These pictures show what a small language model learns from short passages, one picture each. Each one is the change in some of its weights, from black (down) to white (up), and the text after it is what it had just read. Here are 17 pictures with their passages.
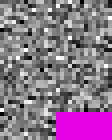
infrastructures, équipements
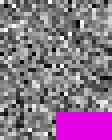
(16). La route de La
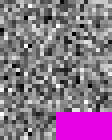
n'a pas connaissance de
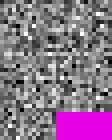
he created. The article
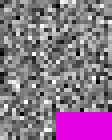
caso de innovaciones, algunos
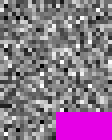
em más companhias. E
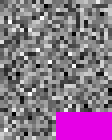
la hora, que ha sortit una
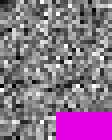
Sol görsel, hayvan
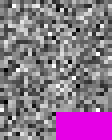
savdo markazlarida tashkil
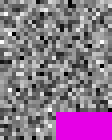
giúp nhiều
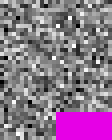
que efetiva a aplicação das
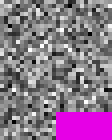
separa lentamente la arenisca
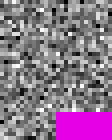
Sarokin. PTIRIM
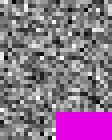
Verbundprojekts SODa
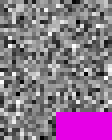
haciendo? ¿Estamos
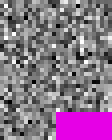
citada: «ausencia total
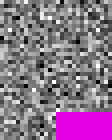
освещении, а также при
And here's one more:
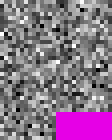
turib savodli yozish,
